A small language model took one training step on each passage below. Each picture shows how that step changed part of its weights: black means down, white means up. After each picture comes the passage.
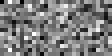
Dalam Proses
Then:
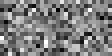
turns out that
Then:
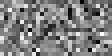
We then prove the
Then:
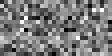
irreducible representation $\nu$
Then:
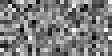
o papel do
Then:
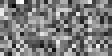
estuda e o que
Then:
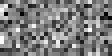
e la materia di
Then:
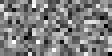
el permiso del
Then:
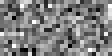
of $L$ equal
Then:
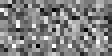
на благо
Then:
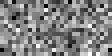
the metric will this time
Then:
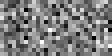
новые знания
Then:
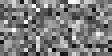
метод форсайта
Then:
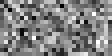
کسی است که
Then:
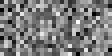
discussões sobre a
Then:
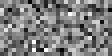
in the bilinear form
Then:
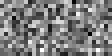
layers. A
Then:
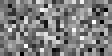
Gaussian curvature vanishes only
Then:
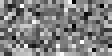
every $k\in
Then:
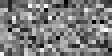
olarak Aristo
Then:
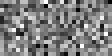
$H$ are isomorphic
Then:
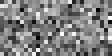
the kernel estimator
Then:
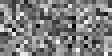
Estado, desde a
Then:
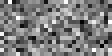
& \qquad =
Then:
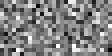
\title{\bf A
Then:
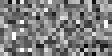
de pescadores
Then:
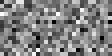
the cardinality or
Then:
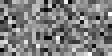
time its value also satisfies
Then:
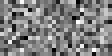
right) alternative topological
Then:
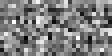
based on SDN
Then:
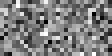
asosida (ammoniy
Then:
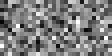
proceed by cases on
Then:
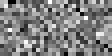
momiq bo'yicha
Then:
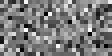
bureaude change
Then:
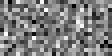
e peculiar
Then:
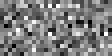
divisor $L$
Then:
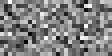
geometric Langlands
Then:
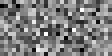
pH ranged
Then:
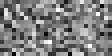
Таким образом,
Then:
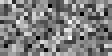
that, for all
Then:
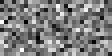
Ao adotar
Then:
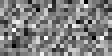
is the graph of the
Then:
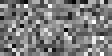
above right-hand side
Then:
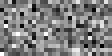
a + \varepsilon)$$
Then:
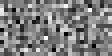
Incomplete Gamma
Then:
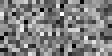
exists and is given by
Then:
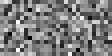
each other, while they
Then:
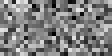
видим, что
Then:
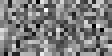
social and economic
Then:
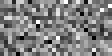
within the optimal number of
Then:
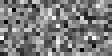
технологий получения
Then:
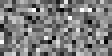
and very similar to those
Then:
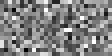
set is invariant under
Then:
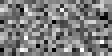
hacia el desarrollo
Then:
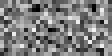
and so the sum here
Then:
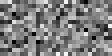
blue curves on the
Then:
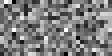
author. The terms
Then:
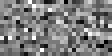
Informer les
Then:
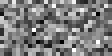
borsak, hosil
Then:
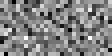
mm bo'lib,
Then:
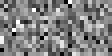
In this paper we will
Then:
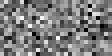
more difficult than the
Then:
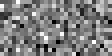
mediciones objetivas
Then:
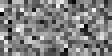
real. (III)
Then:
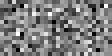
\CD$ the functor
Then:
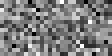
visitors to the
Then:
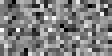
and $\Ss$
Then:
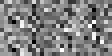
the most important representative
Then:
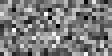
be used to formulate
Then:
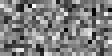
discurso hayamos
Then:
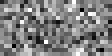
For every eigenvalue we introduce
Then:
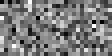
dos totais
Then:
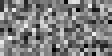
de poder e das
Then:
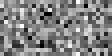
Health*. –
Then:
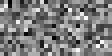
do índice
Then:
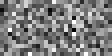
degree, such that
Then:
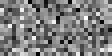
of the mesh size
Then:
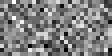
y sus familias,
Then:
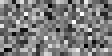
a family of finite,
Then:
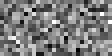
to obtain exact results for
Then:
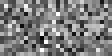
Our proof is based on
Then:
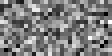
asl inson
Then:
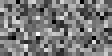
sanoat sohasida
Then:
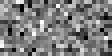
se apresenta como um
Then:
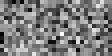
копалин і
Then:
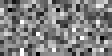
foi realizado a partir
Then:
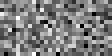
this also serve to
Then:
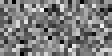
\cdot & \cdot
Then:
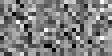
göçmen bir
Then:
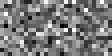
tibbiy terminlarni
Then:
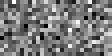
a qualidade de vida
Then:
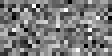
a valorização e
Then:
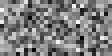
action that responds to
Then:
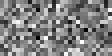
is the interpretation of
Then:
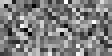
four. Thus,
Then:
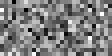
for determining the
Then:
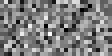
$H$ and
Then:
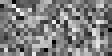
сеть не
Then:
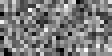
cover from Miranda
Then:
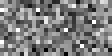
linear self-adjoint
